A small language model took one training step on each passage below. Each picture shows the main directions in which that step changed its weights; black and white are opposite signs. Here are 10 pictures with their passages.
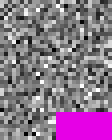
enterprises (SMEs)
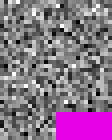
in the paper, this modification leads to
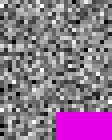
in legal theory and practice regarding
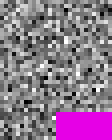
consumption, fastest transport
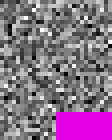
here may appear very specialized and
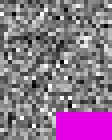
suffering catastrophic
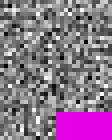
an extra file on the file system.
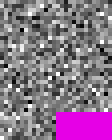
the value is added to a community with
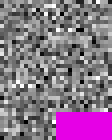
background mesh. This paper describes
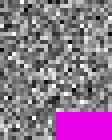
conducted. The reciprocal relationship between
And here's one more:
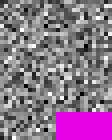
planning and carrying out meaningful
